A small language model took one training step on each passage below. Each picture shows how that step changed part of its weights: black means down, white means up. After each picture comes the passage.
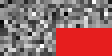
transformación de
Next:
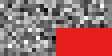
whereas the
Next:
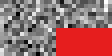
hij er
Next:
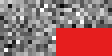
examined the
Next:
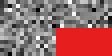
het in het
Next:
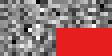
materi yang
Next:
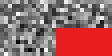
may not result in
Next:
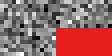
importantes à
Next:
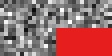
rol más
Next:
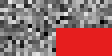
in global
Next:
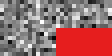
This idiom
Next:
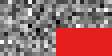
a significant difference
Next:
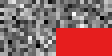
that contribute to
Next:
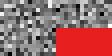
Effective data
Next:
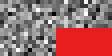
a combination
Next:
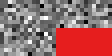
we propose a
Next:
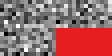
make the
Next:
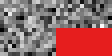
and becomes
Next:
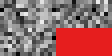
the lunar
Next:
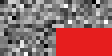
and trust of
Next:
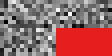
with the number of
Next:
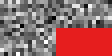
value of not only
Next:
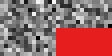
faced by these
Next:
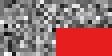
one of them is
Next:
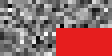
this study. It
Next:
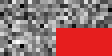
the activities which
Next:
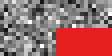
heart of the
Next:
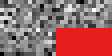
the CBE
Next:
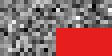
modificar el
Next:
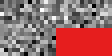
- in the case
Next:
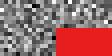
the reuse
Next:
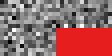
and education
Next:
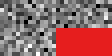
In order to
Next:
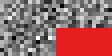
their data under the
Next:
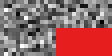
applications of
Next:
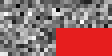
Test image
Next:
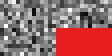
când se
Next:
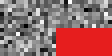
Lower meat
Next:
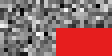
provide a more
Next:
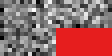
also assessed
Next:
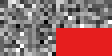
of primary and
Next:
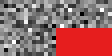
supporting the
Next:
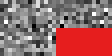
. The
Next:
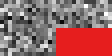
su come
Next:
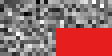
would seem
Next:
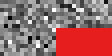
attendance to
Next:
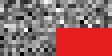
las normas
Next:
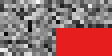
associating learning with
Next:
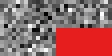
post |
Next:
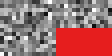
longo do
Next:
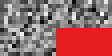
and launch
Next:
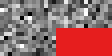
a large
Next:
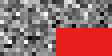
of elderly
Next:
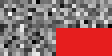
evaluación docente
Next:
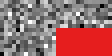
very thin
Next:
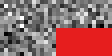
determinados por
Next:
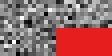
and the tree
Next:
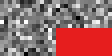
4 Marca
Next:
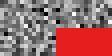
their WoS
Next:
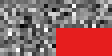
Deve ser
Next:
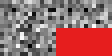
EU grant
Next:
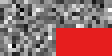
might not have
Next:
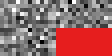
tendem a
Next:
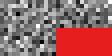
combien les
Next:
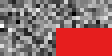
detail in
